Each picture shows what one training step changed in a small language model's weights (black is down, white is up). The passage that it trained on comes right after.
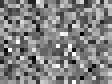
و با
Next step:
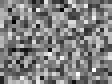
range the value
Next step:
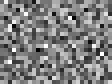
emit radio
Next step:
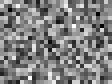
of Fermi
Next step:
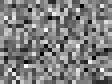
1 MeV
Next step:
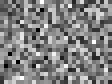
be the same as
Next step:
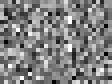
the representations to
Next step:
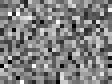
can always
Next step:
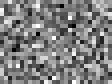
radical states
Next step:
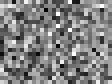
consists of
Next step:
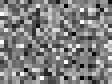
-- the
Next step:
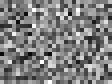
Points of
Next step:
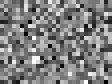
and present some
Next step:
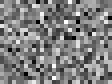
signal. The
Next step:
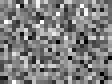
which required
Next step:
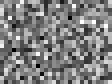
based on the
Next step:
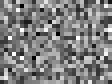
van de
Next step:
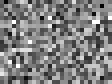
tipo que
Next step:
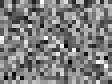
observation de
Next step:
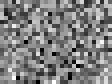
the set of
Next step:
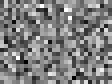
the momentum
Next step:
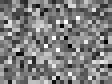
do alimento.
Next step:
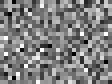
one would
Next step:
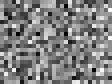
the cases in
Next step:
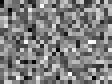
estudio se
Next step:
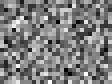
the remaining
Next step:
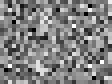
ko sa mga
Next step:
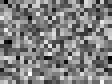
II or
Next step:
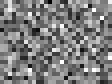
la tasa
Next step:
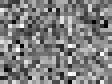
the probation
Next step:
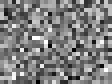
the study of
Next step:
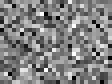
constructed in
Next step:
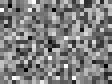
of $\alpha$.
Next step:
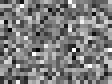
ham keng
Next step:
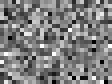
the sensor
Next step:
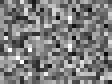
supporting the
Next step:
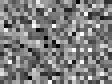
a traumy
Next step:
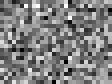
crossing a
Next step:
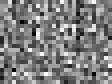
peran orang
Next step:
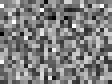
parameter of
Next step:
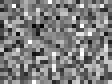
red vertical
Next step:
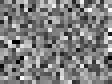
which can be
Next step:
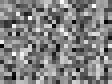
dimension of the
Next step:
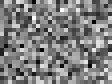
on the right
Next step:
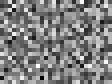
shown that the
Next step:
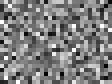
Interior to
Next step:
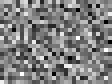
tourism and
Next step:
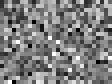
models could be
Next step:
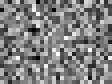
и их
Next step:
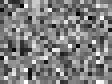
information processing
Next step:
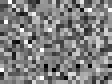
that are not
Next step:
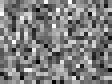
to clients
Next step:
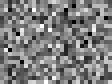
straight line.
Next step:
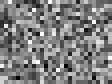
This formula
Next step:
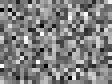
вод і
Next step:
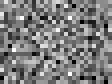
- bu
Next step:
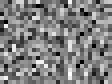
has a relation
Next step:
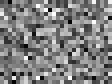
radial location
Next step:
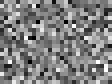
become a
